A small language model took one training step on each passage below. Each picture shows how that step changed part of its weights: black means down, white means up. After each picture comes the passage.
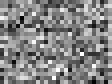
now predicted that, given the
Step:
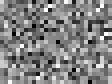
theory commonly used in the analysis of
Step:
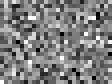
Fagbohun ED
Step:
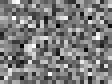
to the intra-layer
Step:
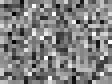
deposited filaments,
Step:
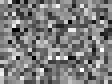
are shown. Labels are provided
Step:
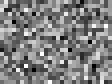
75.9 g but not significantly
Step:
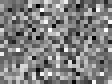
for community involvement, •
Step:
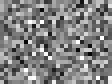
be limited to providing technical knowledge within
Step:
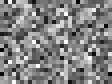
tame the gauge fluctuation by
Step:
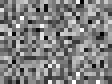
active UE per RB
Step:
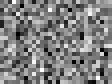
single training iteration before the
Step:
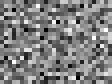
widely used scales to measure
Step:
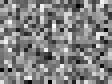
is that we have not computed the
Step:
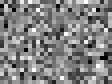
desired factorization for a fast
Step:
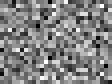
operate on legacy systems with
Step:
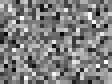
systems~Collaborative and
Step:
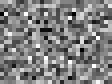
kidneys did not ($F
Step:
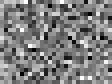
Yes Notes:
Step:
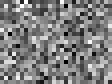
values for all the coatings considered
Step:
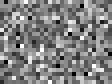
loop circuit provides a
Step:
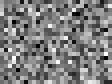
shown Fig. 9(b).
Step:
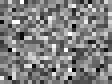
classification tasks. SVM
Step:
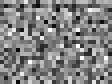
free parameters in string theory is
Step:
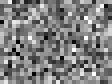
data sets. In some instances,
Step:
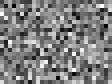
a Notary from entering into
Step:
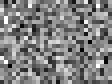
appear to be described by the respective
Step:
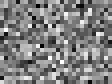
investment in information technologies and especially
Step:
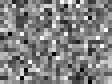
understood that values of simple cross
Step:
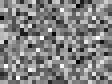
consists in the replacement
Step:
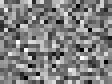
and his mother (however,
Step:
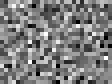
The high mobility may arise
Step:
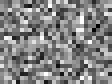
explicit, we consider two cases. One
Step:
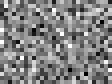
institute sponsored by the
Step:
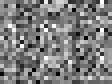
and (V) were synthesized
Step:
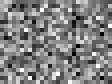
in medical education, where traditional
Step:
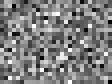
PA system. Additionally required are
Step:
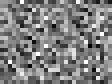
influence of black hole attacks on
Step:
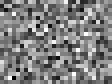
data collection. This provided deep
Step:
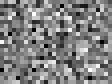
continuous simulations of RWH systems
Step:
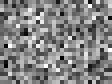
be investigated in order to find a
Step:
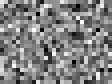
and fragmentation, the general
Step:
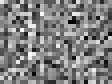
Approaches to Social Science
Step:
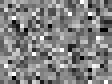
containments for the 1000
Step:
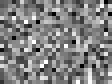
comprehensive university with
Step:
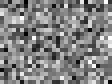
growth of government gross debt
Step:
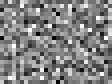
magnetization curves by assuming that
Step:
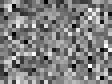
still applies in modern day
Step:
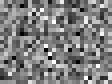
obtained from *Matricaria
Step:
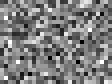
the lepton phase space gives
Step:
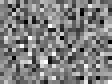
curve), the atmosphere is
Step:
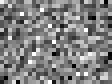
coordinates is $u$, and
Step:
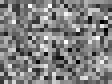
dominant term of the high temperature free
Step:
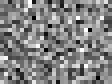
Juno Microwave
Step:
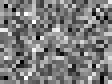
and Stevens, available for every
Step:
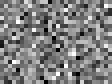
candidate status; and
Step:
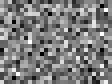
to 7.5 very frequently.
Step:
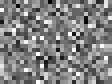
age, waist circumference
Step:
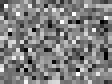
yellow to colorless showed
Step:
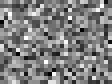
the Hamiltonian describing the interactions between the
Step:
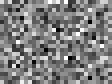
collisions will begin to
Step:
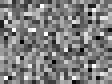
the combined beam. The
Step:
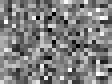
allowing for simultaneous observation
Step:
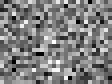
became smoother. Since the
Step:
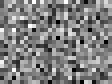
MSMEs owners. Micro
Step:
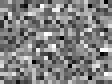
the source, load, and
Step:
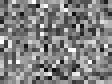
anomaly. We compute the
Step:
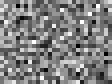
this work, the exceptional role
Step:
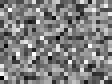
hole, $v_R$
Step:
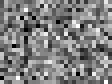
tissue TISSUE
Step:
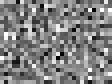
years of experience as evidence that all are
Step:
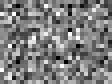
control. Further, it shows the
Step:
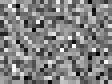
u) \end{equation}
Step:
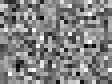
which such unconventional modes
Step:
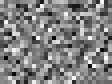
and the blue dashed lines represent
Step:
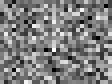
higher temperatures and then to lower
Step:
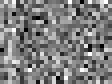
(Figure 1). On his brow
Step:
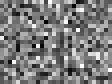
Nigeria. *IOSR
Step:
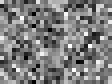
in the town.
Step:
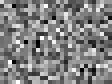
is determined by the decay rate of
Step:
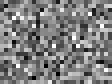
Petram Brecht
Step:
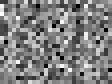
to a discussion with L.\
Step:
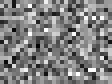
discuss products and services could be
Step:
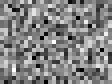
difficult initial setup, as no minimum
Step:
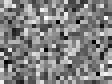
to hold particularly true for
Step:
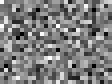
to companies should also apply to states
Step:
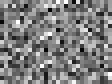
according to word frequency in a
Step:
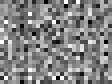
methods for link prediction in the
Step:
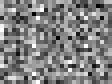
Oncology department,
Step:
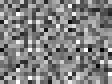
primarily responsible to resist
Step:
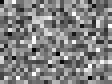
mechanical switch but the
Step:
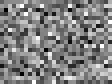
two distinct loop-based performance
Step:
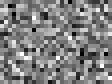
\,, \end{equation} up
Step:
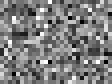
the data exemplar is
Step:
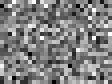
two aperture radii. This
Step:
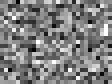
pairs of trajectories
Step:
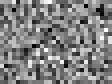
total effect can no longer be described by
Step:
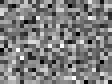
a biological mutagen.
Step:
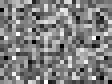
following symmetry transformations; }
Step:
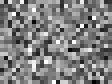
spectroscopic data to study the
